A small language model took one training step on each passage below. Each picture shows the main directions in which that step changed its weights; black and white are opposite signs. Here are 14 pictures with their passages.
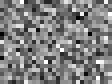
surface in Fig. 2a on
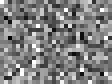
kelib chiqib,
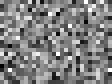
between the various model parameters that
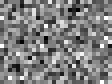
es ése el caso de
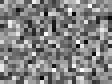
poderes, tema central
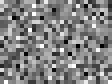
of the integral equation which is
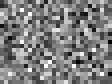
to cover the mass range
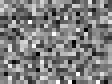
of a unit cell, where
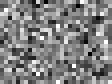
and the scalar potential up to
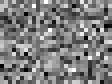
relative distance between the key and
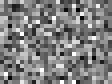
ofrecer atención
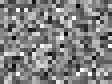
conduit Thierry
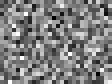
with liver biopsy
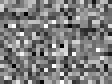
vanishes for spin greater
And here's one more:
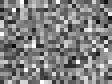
demonstra que a empresa
